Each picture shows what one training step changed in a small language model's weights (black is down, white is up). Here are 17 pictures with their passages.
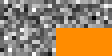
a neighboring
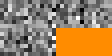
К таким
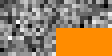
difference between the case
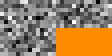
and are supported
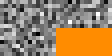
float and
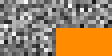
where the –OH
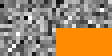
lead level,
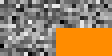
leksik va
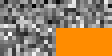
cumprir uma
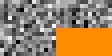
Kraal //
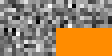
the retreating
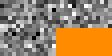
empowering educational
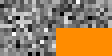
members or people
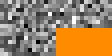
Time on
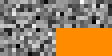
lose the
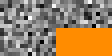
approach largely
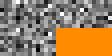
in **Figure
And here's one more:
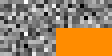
was specified
